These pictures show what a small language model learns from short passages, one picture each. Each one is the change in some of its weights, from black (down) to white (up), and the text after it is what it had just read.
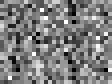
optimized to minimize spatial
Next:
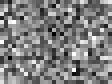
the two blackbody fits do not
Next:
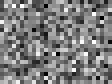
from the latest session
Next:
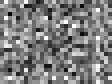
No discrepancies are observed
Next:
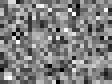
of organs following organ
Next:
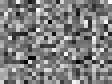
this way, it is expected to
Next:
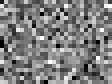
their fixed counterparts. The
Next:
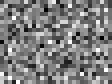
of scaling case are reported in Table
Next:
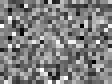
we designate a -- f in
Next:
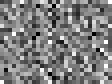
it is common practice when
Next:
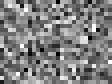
in-loop surrogate
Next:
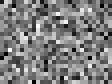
on the ranges in the
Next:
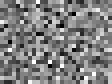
well understood. In this
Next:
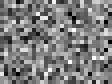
page headers.
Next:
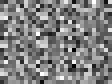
annealing (as
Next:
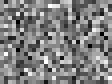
amplitude over several phase angles.
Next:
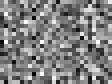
and another with a tilt
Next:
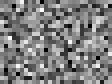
model, using the relevant random variables
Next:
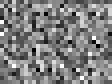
exponentially enhanced by either increasing
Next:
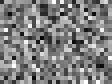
and the other 20 ones are
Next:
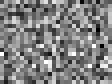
This could be related with potentially
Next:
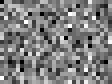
studied a 40~ks
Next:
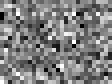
\cap prediction}{target
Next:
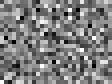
flux jumps are completely
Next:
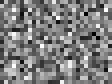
seen from these figures that the
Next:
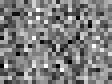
rate and its derivative both decrease
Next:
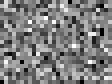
is maximal for $\theta =
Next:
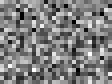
with the standard OZI
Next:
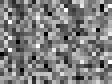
out to be negative (see
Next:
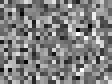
one would expect the temperatures of
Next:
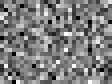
information retrieval,
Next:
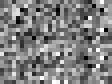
As the analysis of Appendix B
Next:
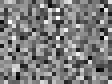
in the discourse of
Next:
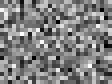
in rare-earth and
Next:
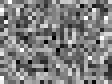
{\partial} \def \G
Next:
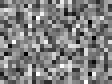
angle, $\phi$, this is
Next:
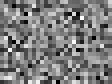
than $35\%$ of the total
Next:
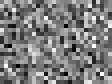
real superfield $V$, whose
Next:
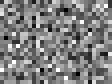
with the lowest extension mode
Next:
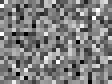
transport mechanisms have been
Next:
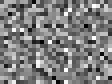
with weak interactions, however, as
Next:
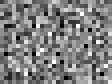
is quantified by the
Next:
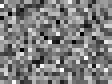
stress-energy tensor of
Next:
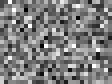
\wvis, the measured invariant
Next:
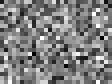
the simplicity of our
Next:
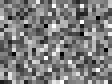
frame bundle, thus
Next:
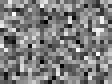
covariance structure, and thus
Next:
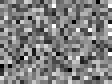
not be unique. To obtain
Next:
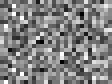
meet rigorous
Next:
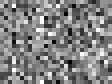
conditions. According to the
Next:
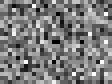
on $x$. It is given
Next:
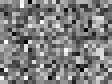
algorithm In order to assess our
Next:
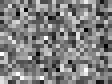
\cdot \mathbf{n},
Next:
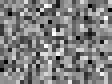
metrics include the turn
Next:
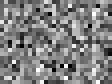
IR AGN candidates would need to
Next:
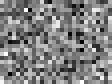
bond, $u =
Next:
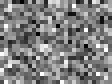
Aras de los
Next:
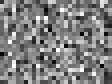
number of galaxy clusters, however,
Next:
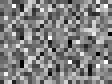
intuitive picture
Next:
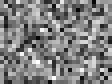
reference. The measured relative phase given
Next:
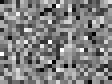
central problem in game theory how
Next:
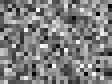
of a 3D comparison) and
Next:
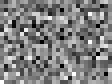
der Waals model}
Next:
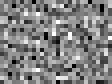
(see e.g.
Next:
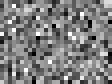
improvement in energy efficiency compared
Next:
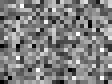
not encompass all the possible
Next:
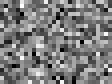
can map the items into
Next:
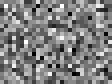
acknowledge the considerable
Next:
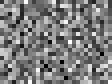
the CO distribution can be found by
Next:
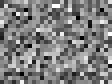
presence of the central BH.
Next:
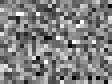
formulae in the previous section.
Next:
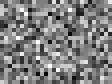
the mapping onto the
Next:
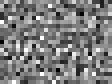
shows how $1/\kappa$
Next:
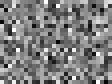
system resources should also increase
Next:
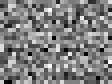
the amplitude of the mode is
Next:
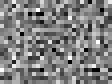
of intermolecular interactions
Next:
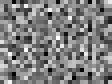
of the retrovirus
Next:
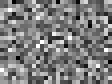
much stronger than those obtained in
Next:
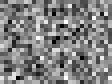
is thus unique. The
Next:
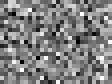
protogalactic clumps
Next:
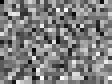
lower ones allow for crack
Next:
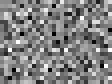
rotating black hole obtained from
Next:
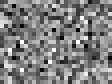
the curves for the u and d
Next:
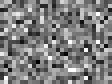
NT is gated by the
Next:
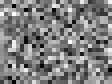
the Earth. The effect
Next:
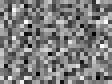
MS fiducial line,
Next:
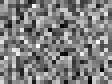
amplitude is related to this via
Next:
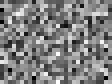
memory is used, the transfer
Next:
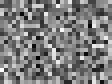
mass displacements with a
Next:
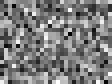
NLS equations} To
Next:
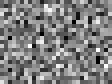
both use an array of optical
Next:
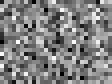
of whether the database
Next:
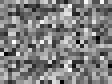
The reason is that in the regime
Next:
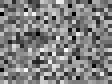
The underestimation of
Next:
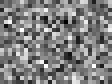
the component have the same features as
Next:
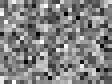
conductance-based models, including
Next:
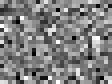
challenges in analyzing a
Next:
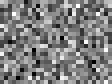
marks the input fiducial
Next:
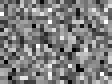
so the denominator is
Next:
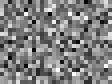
white contour tracks
